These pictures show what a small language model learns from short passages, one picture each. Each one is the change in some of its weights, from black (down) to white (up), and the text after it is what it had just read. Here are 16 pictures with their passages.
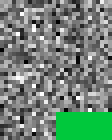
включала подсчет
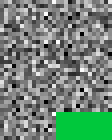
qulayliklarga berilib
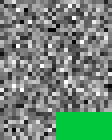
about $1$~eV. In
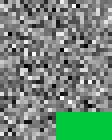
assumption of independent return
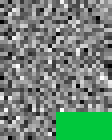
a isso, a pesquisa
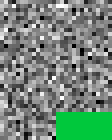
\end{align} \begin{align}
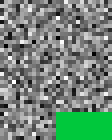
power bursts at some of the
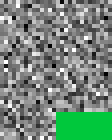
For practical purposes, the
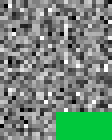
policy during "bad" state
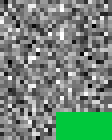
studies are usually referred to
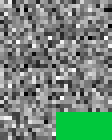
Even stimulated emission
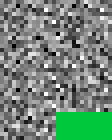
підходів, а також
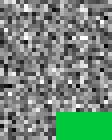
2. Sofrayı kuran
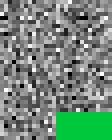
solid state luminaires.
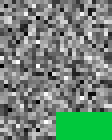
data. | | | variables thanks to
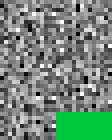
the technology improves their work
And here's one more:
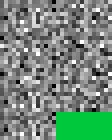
service du développement
